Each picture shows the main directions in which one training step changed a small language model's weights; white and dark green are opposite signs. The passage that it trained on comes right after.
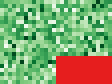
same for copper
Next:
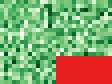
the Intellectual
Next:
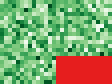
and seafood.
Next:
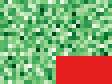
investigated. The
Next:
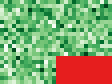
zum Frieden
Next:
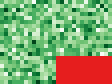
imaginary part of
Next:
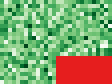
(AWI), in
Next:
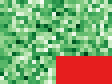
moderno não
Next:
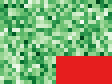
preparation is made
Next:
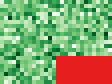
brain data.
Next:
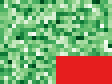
coupling between the
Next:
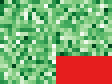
and $\omega_{p}
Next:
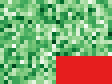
develop even more. It
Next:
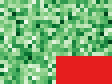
anos? Qual é
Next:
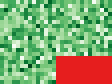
personali su
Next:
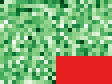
(developing the
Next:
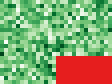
Ref. Model
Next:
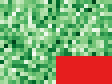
that there is no way
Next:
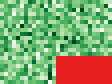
\cos \beta)$
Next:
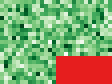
IC scattering of
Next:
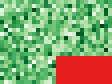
data points was
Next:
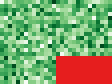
by preparatory
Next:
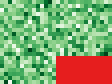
we report the calculated models
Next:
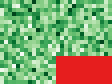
of three resilience
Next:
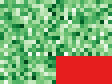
And Social
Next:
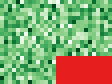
мана шу
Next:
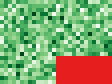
Effects of magnetic
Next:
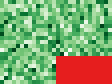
models require a boundary
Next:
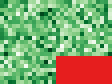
city, were represented
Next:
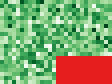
K va K_1
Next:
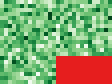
technology of milling
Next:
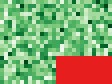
not be observable, but
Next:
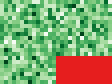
during induction of general
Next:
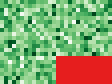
only important information on the
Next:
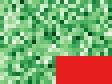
силу с 1
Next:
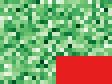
linear operator. In
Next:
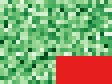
the findings are that while
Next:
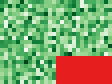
the flow induced
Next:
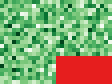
reconstruction algorithm
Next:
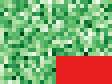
result of this comparison
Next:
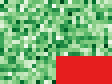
process begins with
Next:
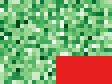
the improved model to show
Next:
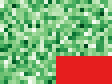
incidence of
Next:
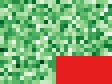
times. We
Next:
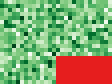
D} \sim G
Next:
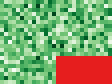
{\rm and}\quad
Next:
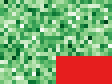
application contributions
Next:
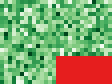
important components of the
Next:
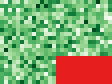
same distance from the
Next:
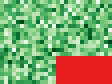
Plot of the
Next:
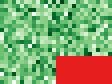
az üç
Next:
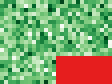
As relações
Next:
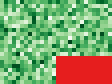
життя в
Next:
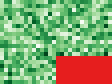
to the small body
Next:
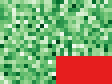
of graphene
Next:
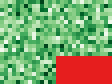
o Processo de
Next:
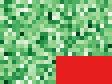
has nothing to do
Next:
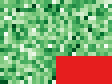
a large scope of
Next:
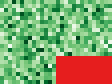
were preserved and
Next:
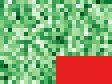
decision tree, the
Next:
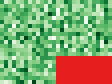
this article are
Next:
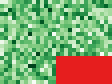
de mitigar a
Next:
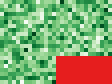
= 7$ at many
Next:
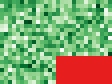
In such a discussion it
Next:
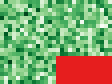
*k* of the
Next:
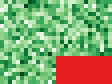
energy dissipation due
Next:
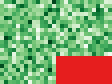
is discussed below.
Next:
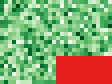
of multiple determination is
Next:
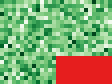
niet zoo
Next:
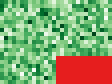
is a similarity in their
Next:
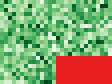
te volgen en
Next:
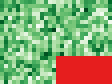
similarity that computes
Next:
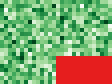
been studied, among
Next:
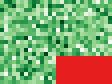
va bunda ham
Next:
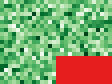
etish uchun
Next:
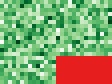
como el Proyecto
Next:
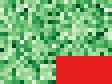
which outputs are
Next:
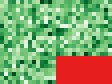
signal and across which
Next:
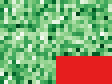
any additional writes
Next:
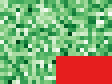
cell growth to
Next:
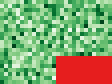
stronger temporal
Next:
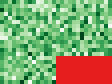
following four categories
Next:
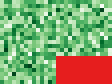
to classify point
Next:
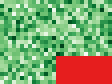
de modéliser
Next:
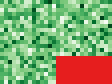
associated, using the
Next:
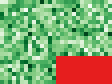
and Acronyms
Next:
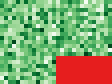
errors is located
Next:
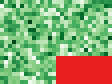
cross sections of
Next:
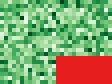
subjects and find their
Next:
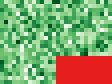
implemented and fleet
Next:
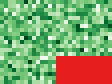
objects are in the
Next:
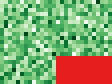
the phase transition, are
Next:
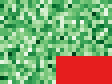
очередь с
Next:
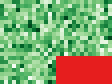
model are used. These models
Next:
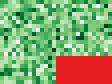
underlying multiparty
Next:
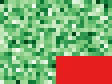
educativa. De
